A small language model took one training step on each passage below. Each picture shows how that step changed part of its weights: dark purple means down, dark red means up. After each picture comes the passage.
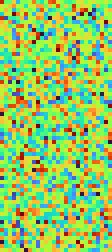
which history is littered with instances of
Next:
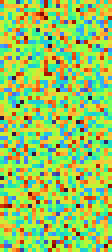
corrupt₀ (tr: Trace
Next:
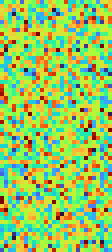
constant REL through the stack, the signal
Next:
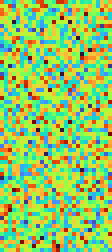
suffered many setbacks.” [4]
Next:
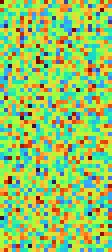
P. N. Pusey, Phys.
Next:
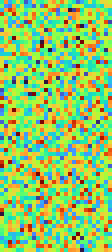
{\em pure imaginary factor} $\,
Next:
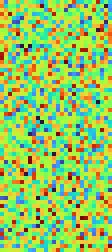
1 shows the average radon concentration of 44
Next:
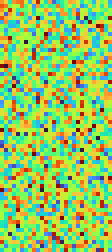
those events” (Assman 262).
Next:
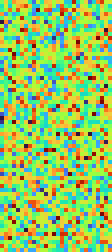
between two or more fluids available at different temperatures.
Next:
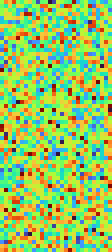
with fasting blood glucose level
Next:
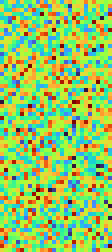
gives the result if $p\neq 2$. Suppose
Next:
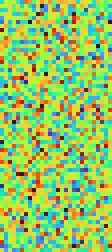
the $n$th record, a
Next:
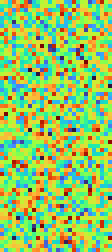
clutter $G(I)$. If they
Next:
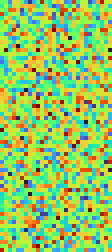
In communication systems, the input electrical signals which
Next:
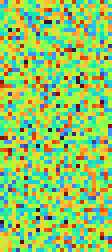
directly. We calculated the Hall conductance, which
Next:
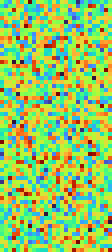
numbers $(a^i, R_j^i)$
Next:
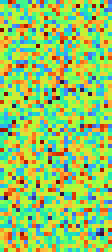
the literature. These sections are expository,
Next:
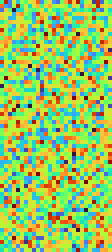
the $r$-th component of the parameter vector
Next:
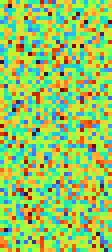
.$$ \endproclaim A standard reference for the
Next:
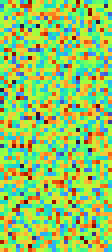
products** and systems. To do so, the
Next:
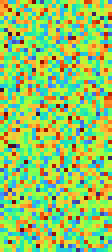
is further increased, we demonstrate here that an optimal
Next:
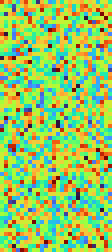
elementary particles surviving from the early
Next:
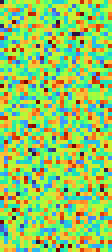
the sets defined in the previous sections become:
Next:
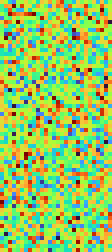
\caption{Simulation results for different group sizes
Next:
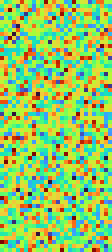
relation to past works, the primary source of
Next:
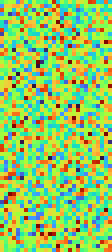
describe such requirements and provide insights on how
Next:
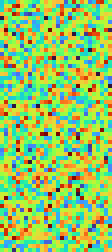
10\degr~or so and implies that this
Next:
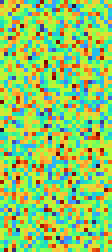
management and orchestration enablers that
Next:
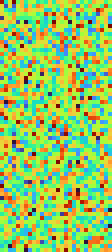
and shown to be operative at rather large distances
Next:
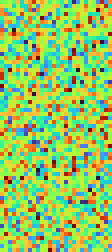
zero. \subsection{Subsequent developments}
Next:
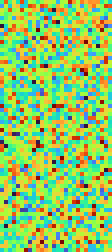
component similar to the \emph{intermediate} state
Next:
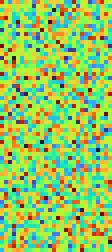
each of them. Cooperative games are a
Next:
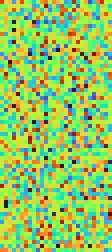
find again that the normal distribution is maintained.
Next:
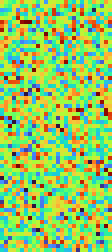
the correlated static model network is more robust than
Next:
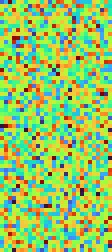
2025, at Zenodo.org.
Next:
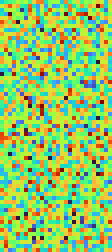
this process is well-defined. The resulting
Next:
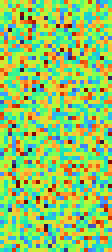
the tumor development. As immune cells
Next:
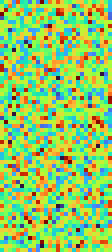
Markovian limit, where the auxiliary
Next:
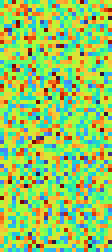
the solution of the primary BPS equation. For the
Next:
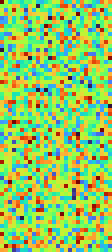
from scaling relations/grid-based methods that make use
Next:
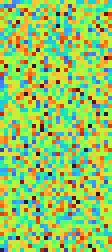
as the pinch points, density bands which
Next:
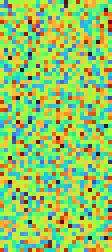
World Bank report. Time- response
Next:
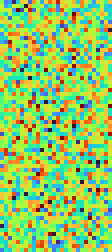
W^-$ pairs in proton-proton
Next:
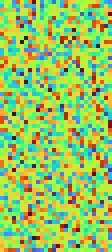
\quad (1)$$ where m is a size parameter and
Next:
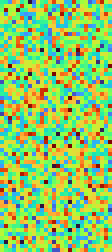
individual marked graves; and for return to
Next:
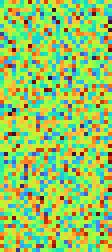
$<\kappa$. An uncountable cardinal
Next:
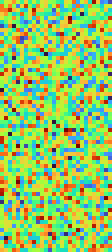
Please tick where appropriate - |
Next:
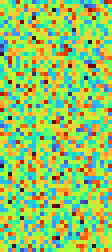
\end{equation} \subsubsection{{\it
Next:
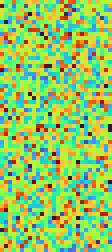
trajectories that reach a distant observer in
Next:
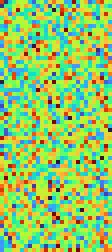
most important contribution to this expression comes from the small values
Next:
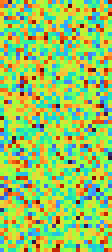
designed as a small, focused gathering to
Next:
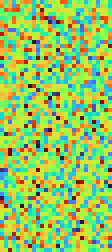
of VO operators. In this case, the order can
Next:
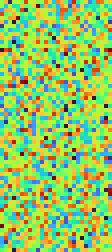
gain for $\nu_{\rm cl}\ne
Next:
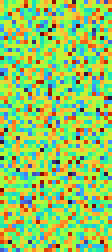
decays sufficiently fast, and the upper integration limit can
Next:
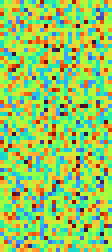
include drinking water since the majority (87%)
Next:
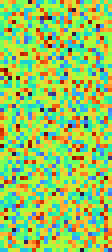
supplement to Kummer's congruence
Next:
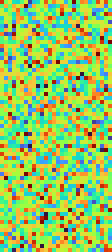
over 2,000 simulation iterations. Standard errors
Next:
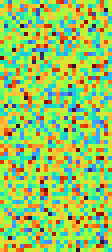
indicated that personal dignity was positively associated
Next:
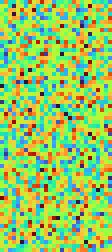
where the upper and lower signs are for
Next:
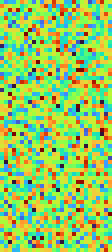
learning rate continuously decreases exponentially with the number
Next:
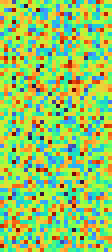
was created to meet the requirements of
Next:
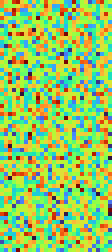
Ke, Beijing Normal University,
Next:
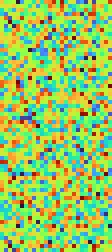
industrial applications, industrial
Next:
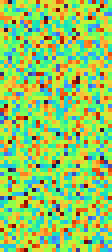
systems due to the extremely large number of
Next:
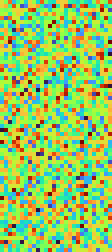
(NSFC) (Nos.
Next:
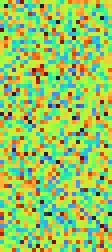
the pair correlation of the first $100,000$
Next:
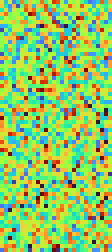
We prove the claim by transfinite induction. The
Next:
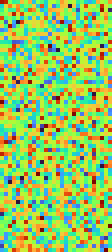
(cf. \FP). We denote by the same
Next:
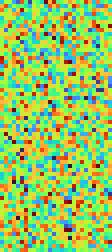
low self-esteem this is a thriving
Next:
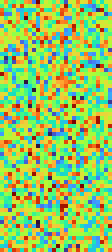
position and velocity respectively at $t = 0$; u –
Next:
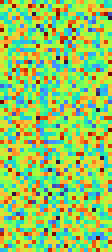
the Hungarian Scientific Research Fund,
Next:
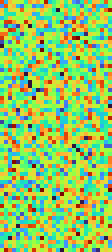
Nb (Al) is the best (worst)
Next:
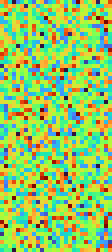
with a higher than normal content of unsaturated
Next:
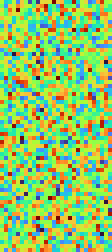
organizational factors in the incidence of
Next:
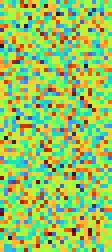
widths vary according to precipitation and
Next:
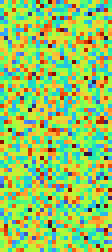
central d'un sous-quotient
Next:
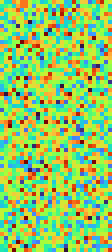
iterations. \vspace{-0.3cm}
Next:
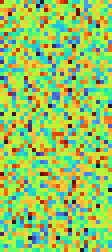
$n$--dimensional $\lo$--polytope.
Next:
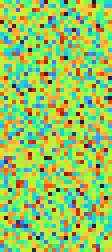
W = weight of the biodiesel sample in
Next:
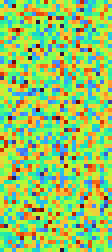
[McM88] MCMANUS
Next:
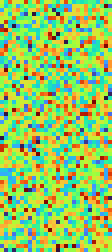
moment, we see that there are four levels of
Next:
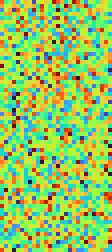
Shankar et al. is that of
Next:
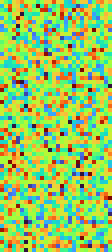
factor ~0.01 which I calculated earlier
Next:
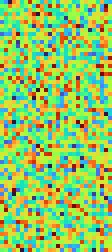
- average agent’s action at the final time
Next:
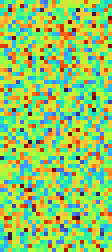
Anaesthesiology. for Dr.
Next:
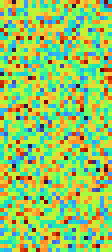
to a favorable outcome.
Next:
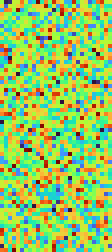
we conducted a multiple regression analysis to examine the effects
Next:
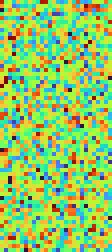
0$ its roots $\alpha_1,\ldots,
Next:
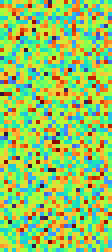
strong heating suppression in optomechanical
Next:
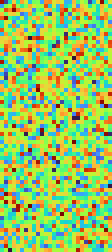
time moments when the phase point corresponding to this solution
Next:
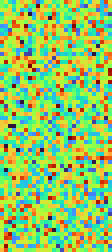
magnetic polarons is thought to occur. They also
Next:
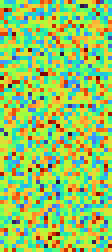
illuminates a rich world of ideas
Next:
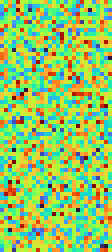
describe what \textsc{Mora} can
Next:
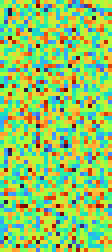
C. and Symans, M. D.
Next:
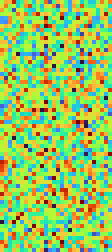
% \maketitle \abstract{We propose a
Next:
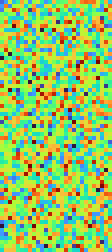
this approach is no different from how the physical development of an
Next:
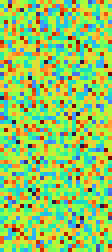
°C, held at 200 °C for
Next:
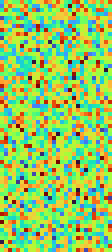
of the art methods and show that it performs
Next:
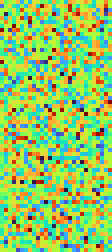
undiagnosed, even in the developed countries
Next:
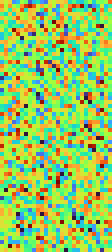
= \boldsymbol{A}(\boldsymbol{x}),
